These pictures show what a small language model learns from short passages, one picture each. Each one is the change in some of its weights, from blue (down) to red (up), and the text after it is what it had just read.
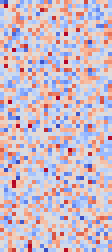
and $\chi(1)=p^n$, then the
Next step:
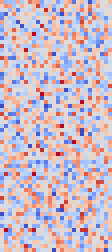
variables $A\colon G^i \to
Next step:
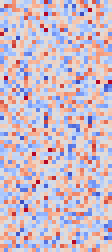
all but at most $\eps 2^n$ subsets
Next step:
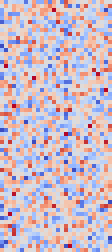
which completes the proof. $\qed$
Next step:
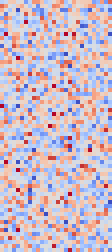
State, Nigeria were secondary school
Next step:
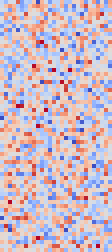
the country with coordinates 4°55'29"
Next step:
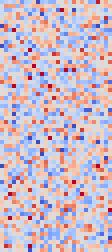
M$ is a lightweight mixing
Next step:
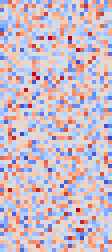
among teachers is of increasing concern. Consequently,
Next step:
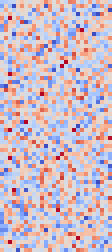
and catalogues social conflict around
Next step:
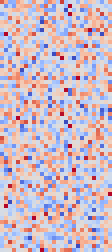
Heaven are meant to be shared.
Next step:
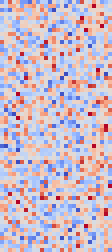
was further confirmed by the detection of TMA
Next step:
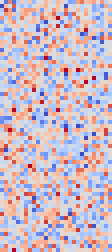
sharing a boundary vertex. % Given the maximal
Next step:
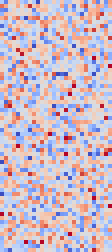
of output of the system (40) at various value
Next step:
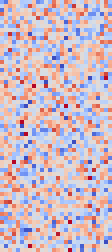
manuscript. All the authors read and accepted
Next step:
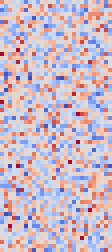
show actual information below:The author applied US
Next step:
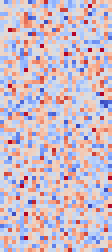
the chimney during the ventilation provides
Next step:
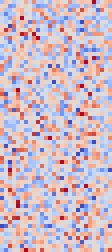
Hot oil at 400C) shows higher
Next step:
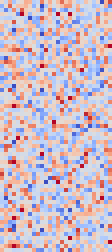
and K.~V\"a\"an\"anen
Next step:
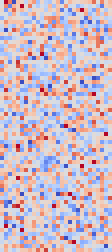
be contacted at email:
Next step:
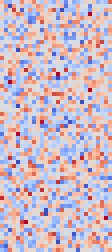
map $U\g \rightarrow Q$ maps the center
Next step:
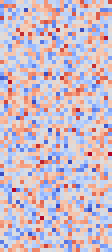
$\fg$ as the grading operator, is a
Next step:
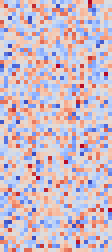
estimation of the Newton polygon of the
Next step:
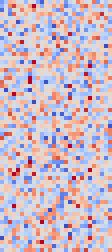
section does not make any contradiction to the known calculation
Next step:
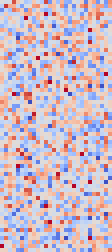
all $x\in V(\zeta)$.
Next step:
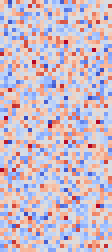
Figure 2. Widget box in
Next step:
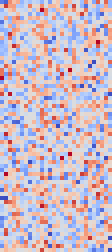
and visual appearance. The alkaline
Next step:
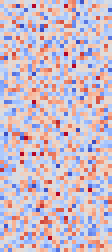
very lengthy process, and when the crop is
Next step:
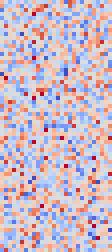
xxxi. *Onimode,
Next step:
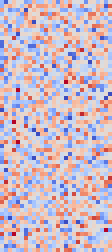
only the first arriving L_p paths,
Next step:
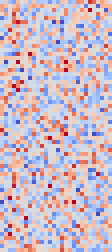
effective than One-Hot Encoding with
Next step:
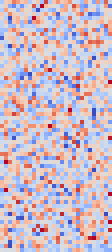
information, career information, group guidance,
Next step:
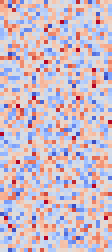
provide restoring force, while sliding
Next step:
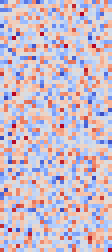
is either a type (I) or Type
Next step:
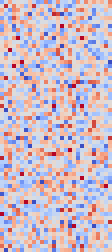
Seroma was observed in 14 patients included in our
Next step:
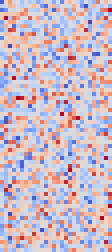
approaches can provide symptomatic relief, particularly in
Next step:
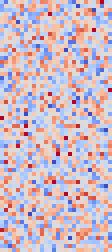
or trigonal). Finally note that
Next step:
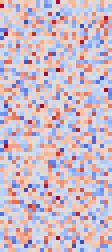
scheme or the respective dessin
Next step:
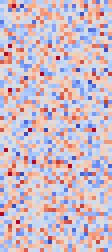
two verses. The encounter with
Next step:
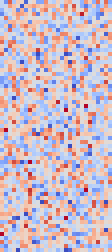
we will use the following characterization of the ALE property
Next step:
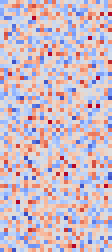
very conditional. Several classifications of
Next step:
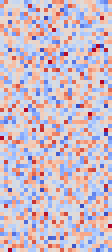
follow-up. Ethical clearance was taken from
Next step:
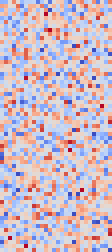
significant moderating effect between bank image and
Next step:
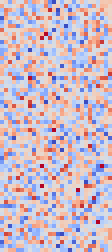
\leq n$. Then $|G'|$ is bounded
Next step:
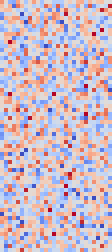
the output power of the PV panel for
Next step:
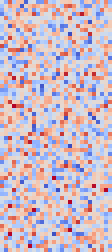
we shall assume that the scalar product in
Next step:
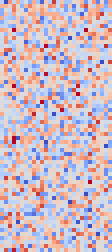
because $mdr=3$, we show three
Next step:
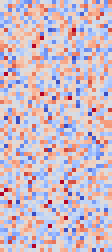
a few enumerative results which have been found in recent
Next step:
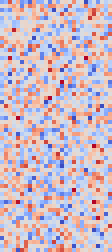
was thought to develop simple, precise, accurate
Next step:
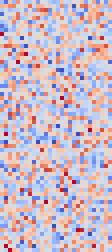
in linear regression is reduced to sum of squares
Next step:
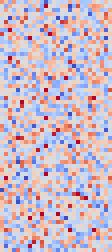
however, an immediate and complete precipitation. On
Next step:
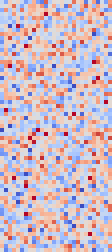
more practice to level themselves with them.
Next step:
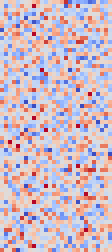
age of 22.67). The findings
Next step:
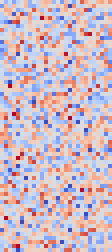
\end{equation} In first-order optimal prediction
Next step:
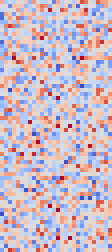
\lambda \Id$ is injective or the zero
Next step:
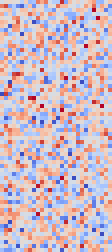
KEYWORDS global warming,
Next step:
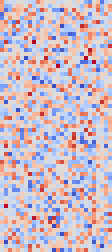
half-open intervals. Suppose
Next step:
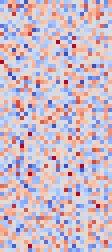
one of the concepts, the contents of which
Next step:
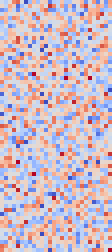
have made it very hard to fit real data.
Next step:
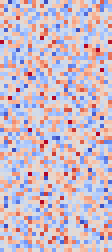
References NMR identification of the
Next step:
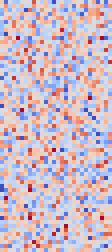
$h$ on $[0,1]$ such that the
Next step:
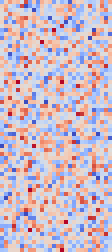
context of nonlinear conservation laws, as
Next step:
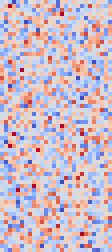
the algorithm can be applied in to a larger system without it
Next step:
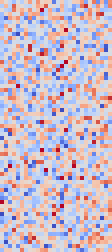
\ph j=\overline{1,n}$. This together
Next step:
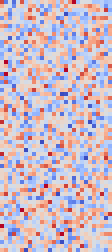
a mass called a tumor. Breast
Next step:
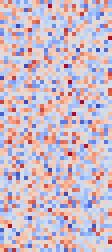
By virtue of Lemma 3.2, we have
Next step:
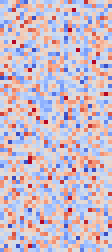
(i) People should be encouraged
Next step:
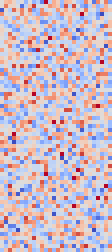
states}. Our fundamental assumption is that every charged
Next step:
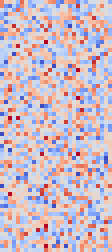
adherence with conventional mortars is
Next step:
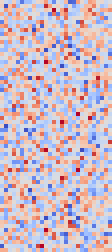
Science, Citizen Science,
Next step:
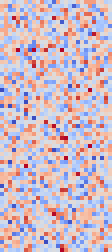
g/100 g crude protein),
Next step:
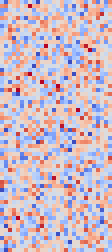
of the received traffic, such as
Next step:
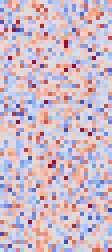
into smart automotive safety systems.
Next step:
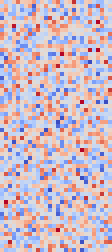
under rapid development. Such processes arose
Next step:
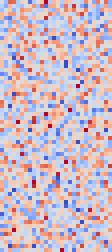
plasma physics) or organisms
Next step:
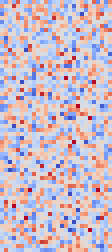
to select which items should be inserted
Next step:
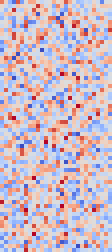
\cite{Pillai:1936} states
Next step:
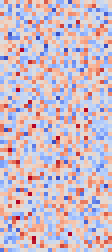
stack installed with Ubuntu
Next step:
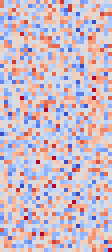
abilities. One teacher suggested that "...
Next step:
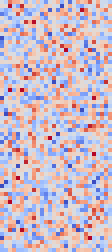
²⁴ The University Center for Training
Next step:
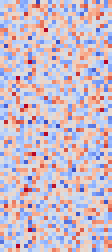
the need for a response to a security
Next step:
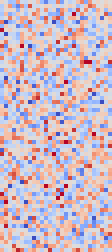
\ref{injectivity-thm}.] Assume
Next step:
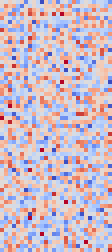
closed then it is known that the answer is
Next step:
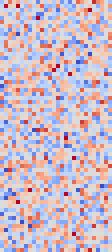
INF-gamma as biomarker.
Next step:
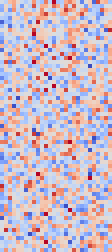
future... taking into account the current needs of the
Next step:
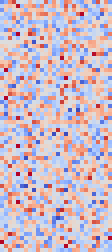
integration of data. To resolve this problem of integration
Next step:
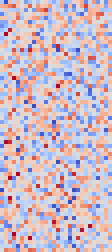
in Proposition 4.4 of \cite{MP}, with
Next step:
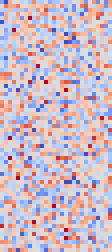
with $\sigma_\alpha^2(d)$ the function
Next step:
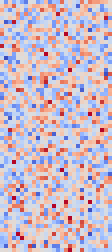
F(U')=\emptyset$ inside
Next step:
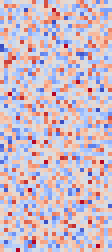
$\omega$ corresponding to an eigenvalue $\lambda$,
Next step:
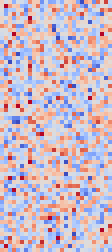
The homomorphism $\psi: \Y(m)\to
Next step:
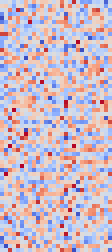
are the 1$^{st}$ and the
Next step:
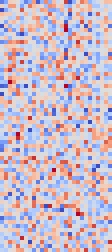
would increase by a factor of C , so we would end
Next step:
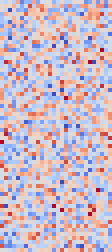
a similar fate was Vattenfall’s
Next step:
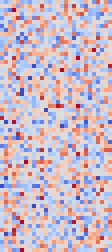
(1 specimen, CDS);
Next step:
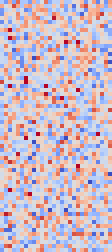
to report on recent results regarding the fine
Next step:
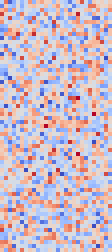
time point of the reconstructed subsampled
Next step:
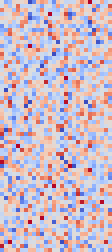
Proceedings of the Royal Society
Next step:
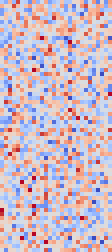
to certify that **Leandro Oscar
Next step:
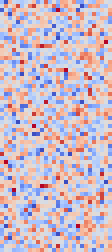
phase using a supersonic parachute is planned
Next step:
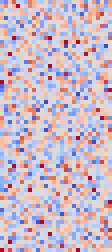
number of shortest paths from $i$ to
